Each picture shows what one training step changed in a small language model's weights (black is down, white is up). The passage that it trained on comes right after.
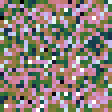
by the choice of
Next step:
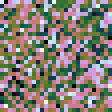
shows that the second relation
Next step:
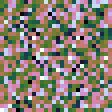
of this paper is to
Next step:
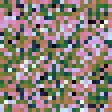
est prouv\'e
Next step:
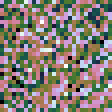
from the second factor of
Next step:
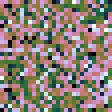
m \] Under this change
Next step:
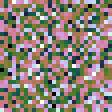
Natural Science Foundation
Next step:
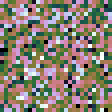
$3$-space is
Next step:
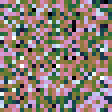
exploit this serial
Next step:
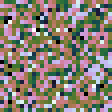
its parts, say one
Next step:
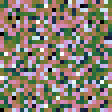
has been developed through a
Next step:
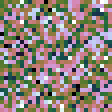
our formula gives the class
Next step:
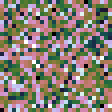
$G$. Otherwise,
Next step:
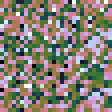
introduce these concepts
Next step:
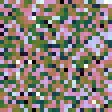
For each $x$
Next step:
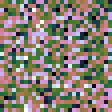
of dominated convergence we
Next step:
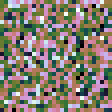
powers of $2$)
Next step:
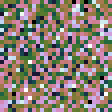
Then each {\sl
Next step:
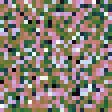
cases follows from a similar
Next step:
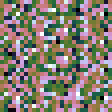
linear convergence rate constant
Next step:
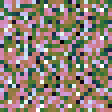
manifold, and one of
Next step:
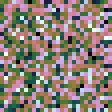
can also be easily derived
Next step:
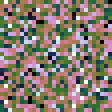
the feasible set. Let
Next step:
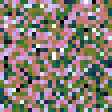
groups. It would also
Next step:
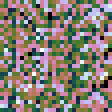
next twist is
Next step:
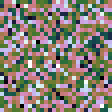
\eea Thus we
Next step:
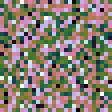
a disk face. This
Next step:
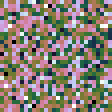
a simplicial operad,
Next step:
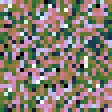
a pointwise convergent subsequence of
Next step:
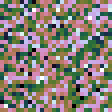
the form of the
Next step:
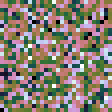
Abelian differentials on
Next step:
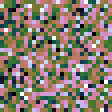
transversal cutting
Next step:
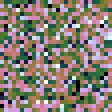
We also use the full
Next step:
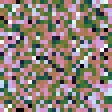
this case, we have
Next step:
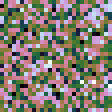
At the same time there
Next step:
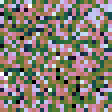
course, also the basic
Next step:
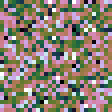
mais il
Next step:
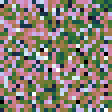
construction was given later
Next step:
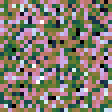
procedure of the split
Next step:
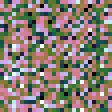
Riesz representation
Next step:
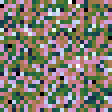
extensions with the natural relative
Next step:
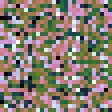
variability on the
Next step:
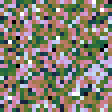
So we introduce a scalar
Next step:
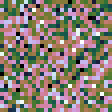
of the proposition particularly
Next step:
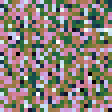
complex structure does not have
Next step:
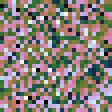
\date{} \maketitle
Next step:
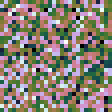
\def \Z
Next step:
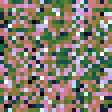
is a polynomial ring
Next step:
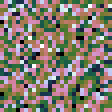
the original SPCA
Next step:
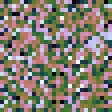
recursively using Newton's
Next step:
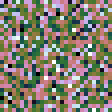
nature restricts its
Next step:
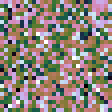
one or a few steps
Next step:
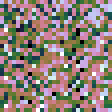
spanned by the set of
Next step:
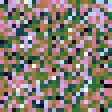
question above. In the
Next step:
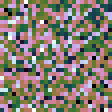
in what follows.},
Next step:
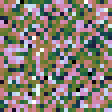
of $H$. Note
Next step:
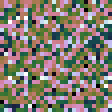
if and only if it
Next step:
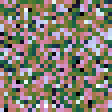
its fundamental and generating
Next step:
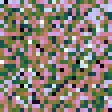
ensures that all the zeros
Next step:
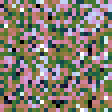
can be computed without solving
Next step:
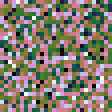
follows: $$\Cal
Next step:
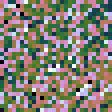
polynomial functions with support
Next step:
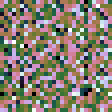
one adapts Proposition
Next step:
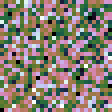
than $k$
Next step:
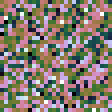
has the quotient bundle
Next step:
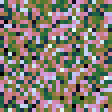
if the multiplication map
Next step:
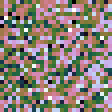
The following example illustrates
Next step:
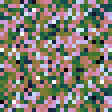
the triangle $\triangle
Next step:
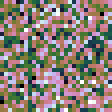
over the group ring of
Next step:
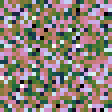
being linear, does not
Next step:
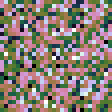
carries a Hermitian metric
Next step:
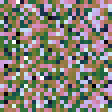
Note that in Proposition
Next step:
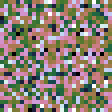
it is not known for
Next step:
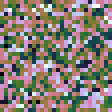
on the same measure
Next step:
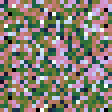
will give in a
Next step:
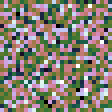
existence of Pesin
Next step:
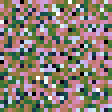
two examples deal with
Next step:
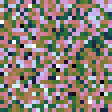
addition to (4),
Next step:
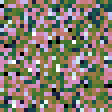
with atomic formulas such
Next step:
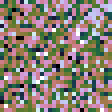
represent the algebras of
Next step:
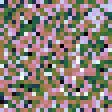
hence belongs to the class
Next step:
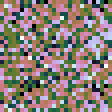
In present, the
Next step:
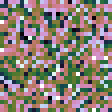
subsection readers will find
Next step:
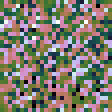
the right-hand side
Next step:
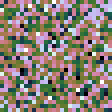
choice of $\Gamma$,
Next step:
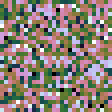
et al. in
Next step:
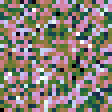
the dimension of separable
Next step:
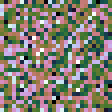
of Barwise's theory
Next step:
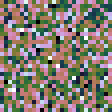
sets. We use the
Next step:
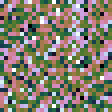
the singularity from Example
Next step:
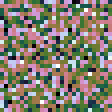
models.\\ {\bf Example
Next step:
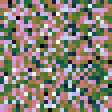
& L \left(
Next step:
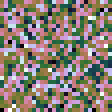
$\sigma$ (in
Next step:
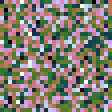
to zero. As a
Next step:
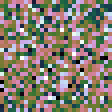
to an elliptic equation with
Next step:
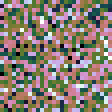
from the following claim,
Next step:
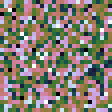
Email: {\tt
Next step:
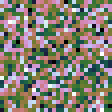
$\Wi$ and
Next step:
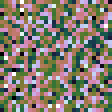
a unique so-called
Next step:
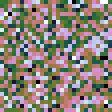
Now we turn to give
